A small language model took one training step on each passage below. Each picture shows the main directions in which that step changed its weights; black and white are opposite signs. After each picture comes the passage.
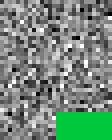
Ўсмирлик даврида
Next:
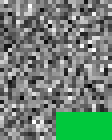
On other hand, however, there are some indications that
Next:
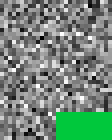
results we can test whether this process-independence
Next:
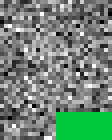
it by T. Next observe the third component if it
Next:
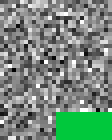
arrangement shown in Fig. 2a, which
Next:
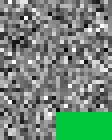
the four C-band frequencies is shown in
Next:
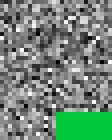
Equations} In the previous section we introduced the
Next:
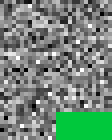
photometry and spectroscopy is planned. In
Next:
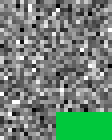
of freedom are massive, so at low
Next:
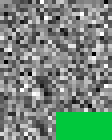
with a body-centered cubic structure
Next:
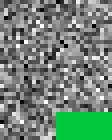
sum of three terms (each of which manifest
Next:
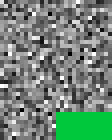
and between VBN 8 and AUBG
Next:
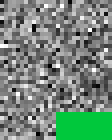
those resonances the identifying features from which the voices
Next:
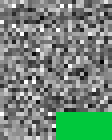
have ways to get money for food,
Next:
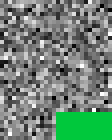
By Indian Society for Education and Environment
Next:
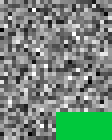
some members also on cestodes and trematodes
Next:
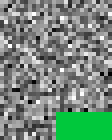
Jong, G. Gari, and K.
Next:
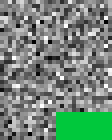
the interactive event display in the Higgs
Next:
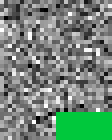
даалгавар 2.6
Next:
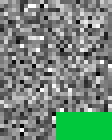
of the Russian researchers for the first time.
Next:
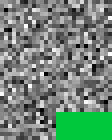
za realizaciju takvih
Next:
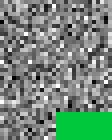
error found in BPA is less compared to other
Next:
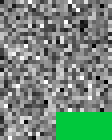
market embeddedness is strong, partners are more
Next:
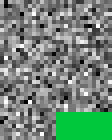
and Self-Managing System*, May
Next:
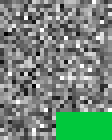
các doanh nghiệp, đối
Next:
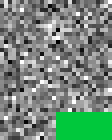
o‘quvchilar bilish faolligini
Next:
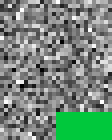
berarti syarat baku
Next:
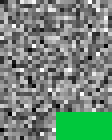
need for continuous enhancement of evaluation practices and support for the
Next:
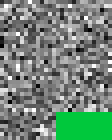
Credit Losses (ECL) and
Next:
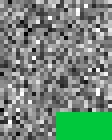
\Sigma(a) = \Sigma_0
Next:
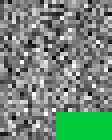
é claro, sem o excelente trabalho de
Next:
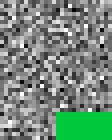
Díaz Olivera, 2019). El
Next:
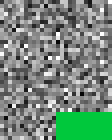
the position seen in the data.} \item{Why
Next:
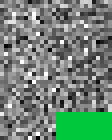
pedagógico central del programa. Esta
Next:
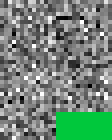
положення професійної підготовки
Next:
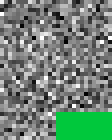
the system is gapless and above which the system is
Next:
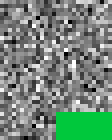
reproductive problem, the feeding management would also affect
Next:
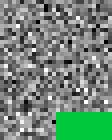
found the BAL is accelerated toward our LOS from
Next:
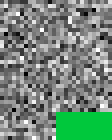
(IL-6) and tumor necrosis
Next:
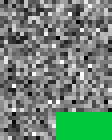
центрі) і цаошу
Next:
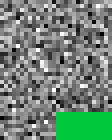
specific values. The flames, which were outlined
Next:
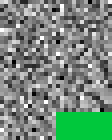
enable high-speed forming of large
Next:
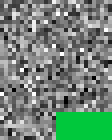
Ribeirão Preto. The filamentous
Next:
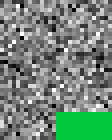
è svolto da (n), n(p)
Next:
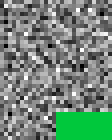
Material & Methods This cross sectional study was conducted
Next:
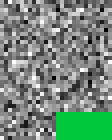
e a reprodução sem restrições em
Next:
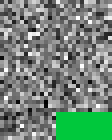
у домаћинствима уз
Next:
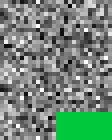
work, he have extended earlier findings of a
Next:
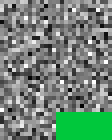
assumed a constant $n_h = 5$ to
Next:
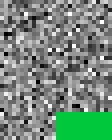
jamoa aqidasini, so’ngra
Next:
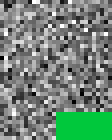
ene, za druge pa ne. Na
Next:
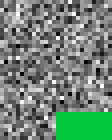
fps (as will be discussed in the following section)
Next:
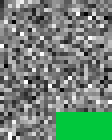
and renal denervation. Some experts
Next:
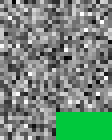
U xalq og'zaki ijodi
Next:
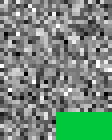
Fig. 1(f) presents the solitary wave
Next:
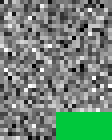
four-year degree programme after senior secondary, or
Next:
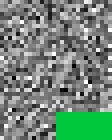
Имеются также этнические
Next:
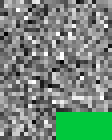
from the realistic hydrodynamic simulation. Even for
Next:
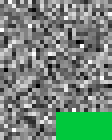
la realidad, donde solo queda
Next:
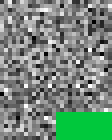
it is easy to check the following properties.
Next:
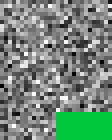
mustahkamlash, balki ularning
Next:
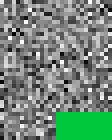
kan de belastingplichtige voor
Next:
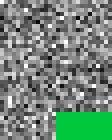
the participants. If you decide not to participate in
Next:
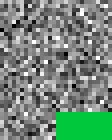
\in f_0$, as required.
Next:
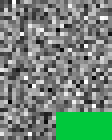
avvalo, ogʻzaki nutq
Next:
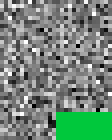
asoslash va rubrika orqali
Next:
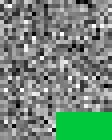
$N$ statistically. To validate the procedure we
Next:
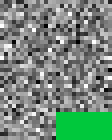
Scratch é uma ferramenta educacional
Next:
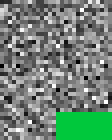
actually occurred within a faint, distant background
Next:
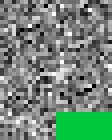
sensor. Reconstruction of the angular-spectral distribution
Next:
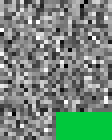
\to \charge_1^\pm b$ is the
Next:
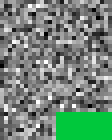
means and treated them unfairly in service
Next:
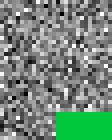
a practical implementation \ct{zoller}.
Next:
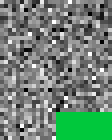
Substrate mass balance is accomplished with
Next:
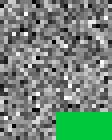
solutions that can back to $\kappa_m$ is
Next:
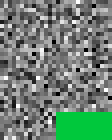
and the sense of group membership were identified as
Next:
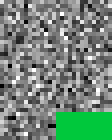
\left( \frac{\dot M_f}
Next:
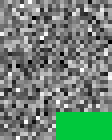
[10]. Therefore, technological change should be
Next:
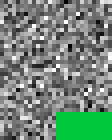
das Schaffhauser Fernsehen
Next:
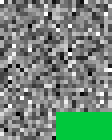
Terra e o Mundo: Arquitectura como
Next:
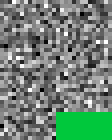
símbolos. Asimismo, también
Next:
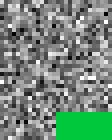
the ratio of lost to reversible mechanical energy per
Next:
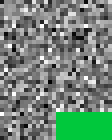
result in decoherence.) Since the quantum states of
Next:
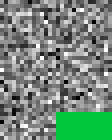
back reliably by the receiver on a
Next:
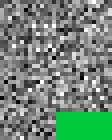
splitter to generate simultaneously tomographic
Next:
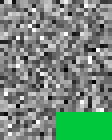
many students who do not complete the value of its minimal
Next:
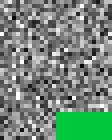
% \bibitem{typesetmoser} %
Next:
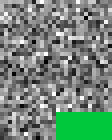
Nanoribbons, in particular graphene
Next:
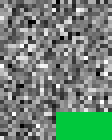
rocks, a rather large lake surrounded
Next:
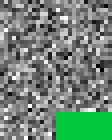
as follows From these steps, the quantum yield for
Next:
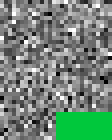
da parte dei vivi. Tale teoria
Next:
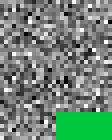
element thickness. MX, MY,
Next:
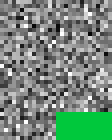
FOR several decades, business education has been the target
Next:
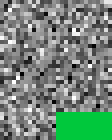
e experiência auxiliam nossa compreensão sobre
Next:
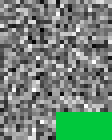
15 - 16 years and about 2 - 5 million
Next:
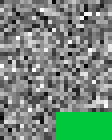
activity and protein content assays. Activity of
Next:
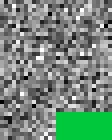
during and after the 2013 Uttarakhand disaster.
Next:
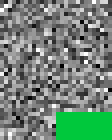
to multicomponent systems involving spin,
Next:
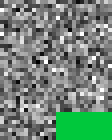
disorder associated with the lattice distortions is characterized
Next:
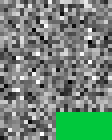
statistically significant difference according to the scores from the spatial
